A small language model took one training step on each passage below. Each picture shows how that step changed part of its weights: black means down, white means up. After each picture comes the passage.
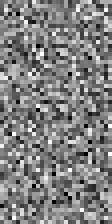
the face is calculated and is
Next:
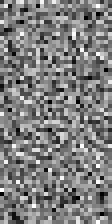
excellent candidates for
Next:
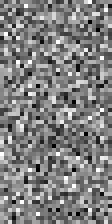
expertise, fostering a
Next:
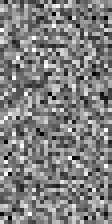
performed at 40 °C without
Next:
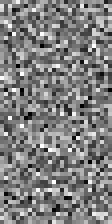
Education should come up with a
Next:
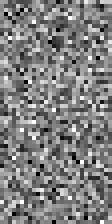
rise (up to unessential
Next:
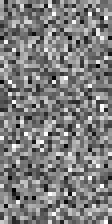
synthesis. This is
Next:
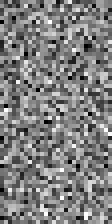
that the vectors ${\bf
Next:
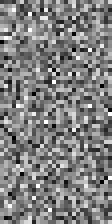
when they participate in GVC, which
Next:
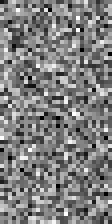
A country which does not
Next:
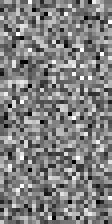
information by shuffling header
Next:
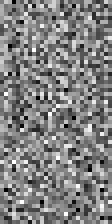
a period of 5 months, it was
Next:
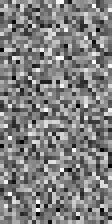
correct theoretical description of the
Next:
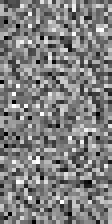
citron) and a bitter
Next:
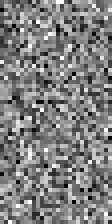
calculated in the $\overline{\rm
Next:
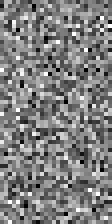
It would now be interesting to really
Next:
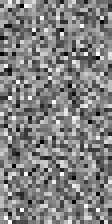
with the increase in the impact energy to 30
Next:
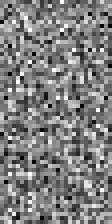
quantum fluctuations in a highly
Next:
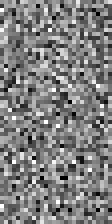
turn is determined using a standard energy
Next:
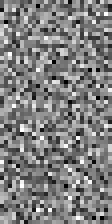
complex **7** suggests that it could
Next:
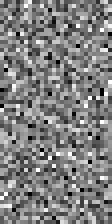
classics are skin disease of
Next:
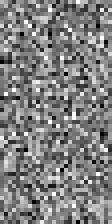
article: Vijay M.
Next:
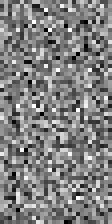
for different potential parameters turned out be
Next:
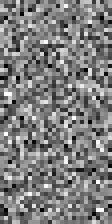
elements. Using this method, we
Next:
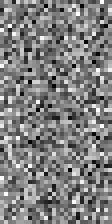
efforts of the child, you
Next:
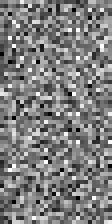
Results and Discussion
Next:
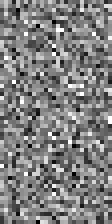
the learning process. In [2] it
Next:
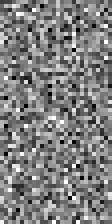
Constellation elements. Between
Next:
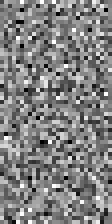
that might encourage them to
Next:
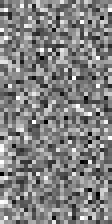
been made to increase public
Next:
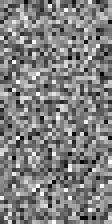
Na due to poorly understood
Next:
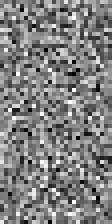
significance level (α), hence
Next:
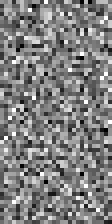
parts as: \begin{eqnarray} Z
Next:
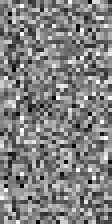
chiral centres was *S* as
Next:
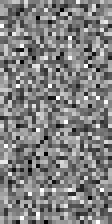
- Water may be treated as an
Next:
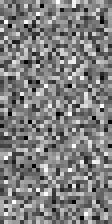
since the thermal velocity of the
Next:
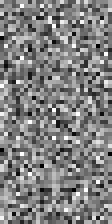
attempt to discover differences in
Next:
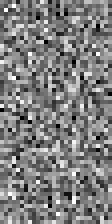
values play a crucial role
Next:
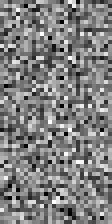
term 'nanotwinning'
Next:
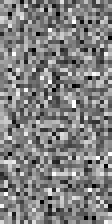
to write queries against
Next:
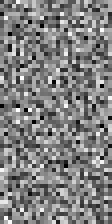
same constraints to KNe as
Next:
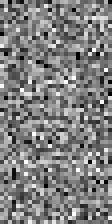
are probably more close to reality
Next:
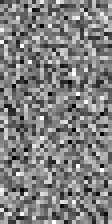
annual incidence rate (new cases per
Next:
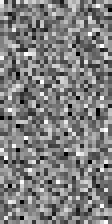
we present a centralized scheme for
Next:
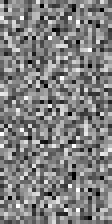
deformation algebra. So
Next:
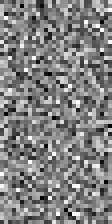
100 ms control interval,
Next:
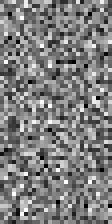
measured using a spectrophotometer
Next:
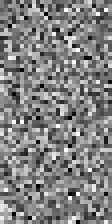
for patients undergoing
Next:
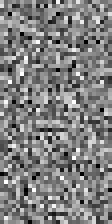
could be other danger signs during the
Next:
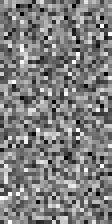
terenului s-a
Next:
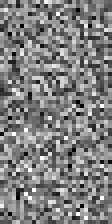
significantly with Tamang, showing a
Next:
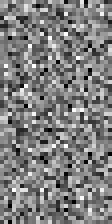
1 month\end{tabular} &
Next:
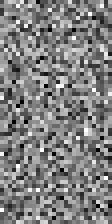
with the highest rate of early
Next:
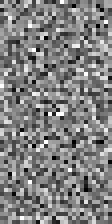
an analysis with the goal of
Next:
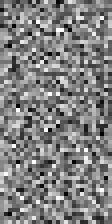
of the form factors given in the original
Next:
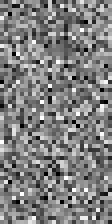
use for scientists outside
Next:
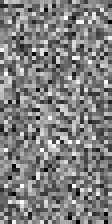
a moderate value of $L$
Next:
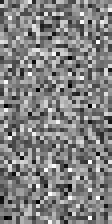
is not too different from that of a
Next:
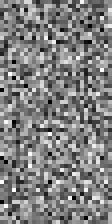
transmitting even compressed
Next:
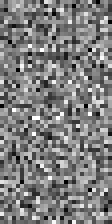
we lack corresponding formulas. It is
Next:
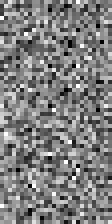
Finance & Management Research
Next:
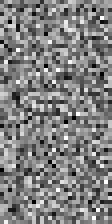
estimates of SNe Ia from
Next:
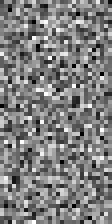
attenuation). At later
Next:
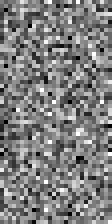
Chasma; see Bishop
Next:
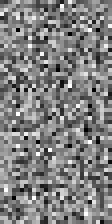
The inclusion of light bending in
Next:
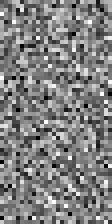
actual armed attack by
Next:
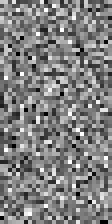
gradient along the $x$
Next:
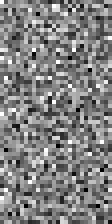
study demonstrated a decrease in
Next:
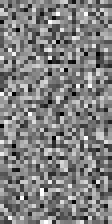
compound were performed using the Glide
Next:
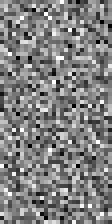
edges in the image. The
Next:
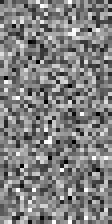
that hampered production in
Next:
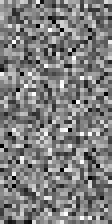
regions by solid and dashed
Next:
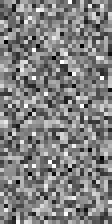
parameters. In case of the standard model which have
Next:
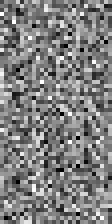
on the estimated regression coefficient surface,
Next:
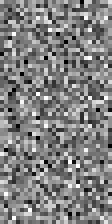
pb}^{-1}$ of data collected
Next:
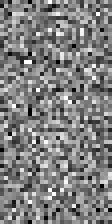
is also drastically different. In the
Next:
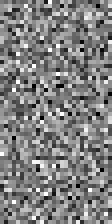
not possible to find the exact value due to
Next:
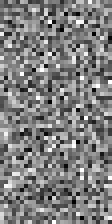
The SHARE Network Ladder
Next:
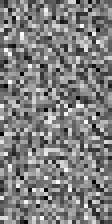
correctness proof is by induction
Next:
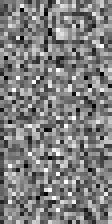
photonic superlattices}
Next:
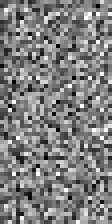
50\% area exists in the
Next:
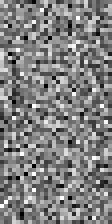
improved coverage of 62 %
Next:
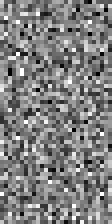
flow time smaller than defined by
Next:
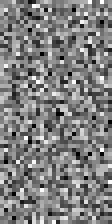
of the studied functionalities with integration
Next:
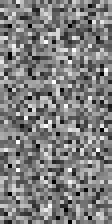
Indicators. Note: To
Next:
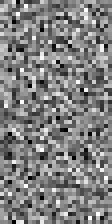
gradually cancer regions with
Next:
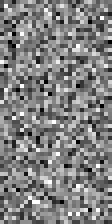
Ranchi, Jharkhand,
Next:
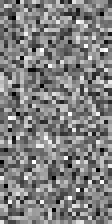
for both the non-electrified
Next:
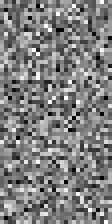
breads, assess the result of
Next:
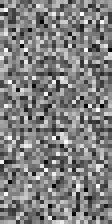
lead to overproduction of dark
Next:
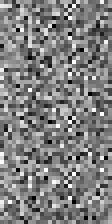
For example, programming assignments
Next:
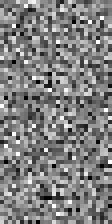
et al. in 2005, which is an
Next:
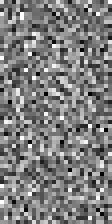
case and, as it is possible to do in
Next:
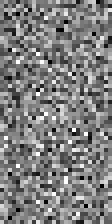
from other sources of noise. The parameters
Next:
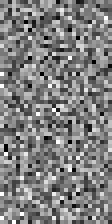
verification of ER's computation.
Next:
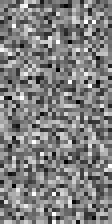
with hydraulic binders like
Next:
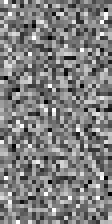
different chapter sequence, which,
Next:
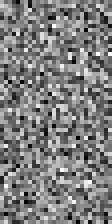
without an implicit $T$- or
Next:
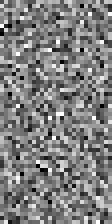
the trained midwives
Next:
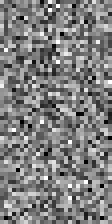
thinking, analytical abilities.
